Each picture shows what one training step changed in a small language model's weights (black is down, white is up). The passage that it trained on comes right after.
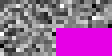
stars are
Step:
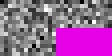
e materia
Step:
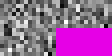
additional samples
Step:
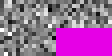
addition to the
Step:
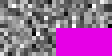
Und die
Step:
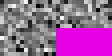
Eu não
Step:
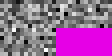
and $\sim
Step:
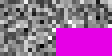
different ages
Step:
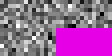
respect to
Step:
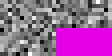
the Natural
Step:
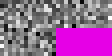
regression effects
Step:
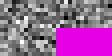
of this work is
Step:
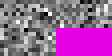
time spent on
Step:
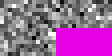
Sun dasa
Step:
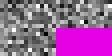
with the minimal
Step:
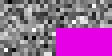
have an aim
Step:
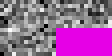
beli. -
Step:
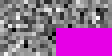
a security
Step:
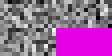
are currently
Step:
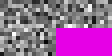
along with the
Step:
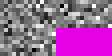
being fear
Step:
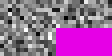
the work was to
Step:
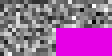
decrease in
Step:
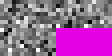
of environmental
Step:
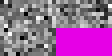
\nonumber \\
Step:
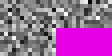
the secondary
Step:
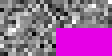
tools from
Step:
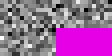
the sequence
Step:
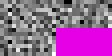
the materials
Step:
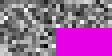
written in
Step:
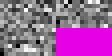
in a prior
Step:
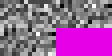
presented by
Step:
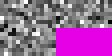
Vetter -
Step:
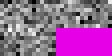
owing to
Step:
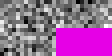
a period based
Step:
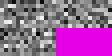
the patches
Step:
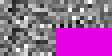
of parameters where the
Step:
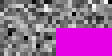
images in
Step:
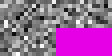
The effluent
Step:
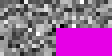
present study was to
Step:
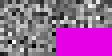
electric field is
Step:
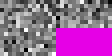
to thermal
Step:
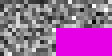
decrease of
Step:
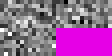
function of the
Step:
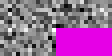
the criterion
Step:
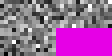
they can determine
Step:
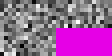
or when two
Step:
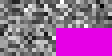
on the ground
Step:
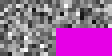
infected host
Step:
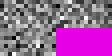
behaviour and
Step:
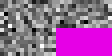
size $F
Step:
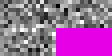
be analyzed
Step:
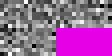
project the two
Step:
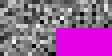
no need to control
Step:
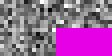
I. and
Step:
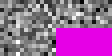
to modular
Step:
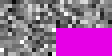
and Corda
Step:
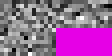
such environments
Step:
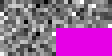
get a
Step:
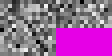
and about a
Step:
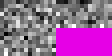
operators used as
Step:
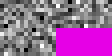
information on its
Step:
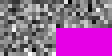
and open
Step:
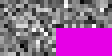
two constructs
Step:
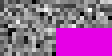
effect in the
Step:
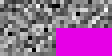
by \be
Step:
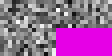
of banks
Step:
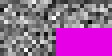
as noted in
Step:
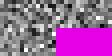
by Schuster
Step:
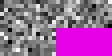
disk, and
